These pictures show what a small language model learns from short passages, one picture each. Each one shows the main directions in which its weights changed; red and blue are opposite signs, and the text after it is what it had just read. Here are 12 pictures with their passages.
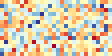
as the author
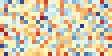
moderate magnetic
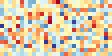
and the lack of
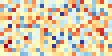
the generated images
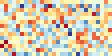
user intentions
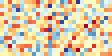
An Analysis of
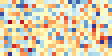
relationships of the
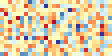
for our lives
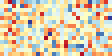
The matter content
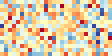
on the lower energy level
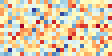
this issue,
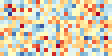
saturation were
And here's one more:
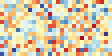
algebra of
